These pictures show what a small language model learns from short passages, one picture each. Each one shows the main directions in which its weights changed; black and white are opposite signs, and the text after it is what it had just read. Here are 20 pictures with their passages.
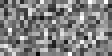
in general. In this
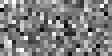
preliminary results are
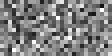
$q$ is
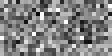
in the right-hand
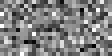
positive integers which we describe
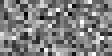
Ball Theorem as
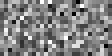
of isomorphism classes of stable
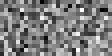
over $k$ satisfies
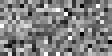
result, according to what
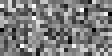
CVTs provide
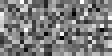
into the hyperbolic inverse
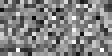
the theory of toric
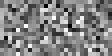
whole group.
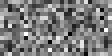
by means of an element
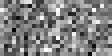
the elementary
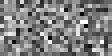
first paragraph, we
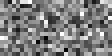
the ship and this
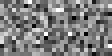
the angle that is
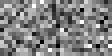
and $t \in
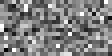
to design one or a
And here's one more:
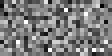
finding a set of
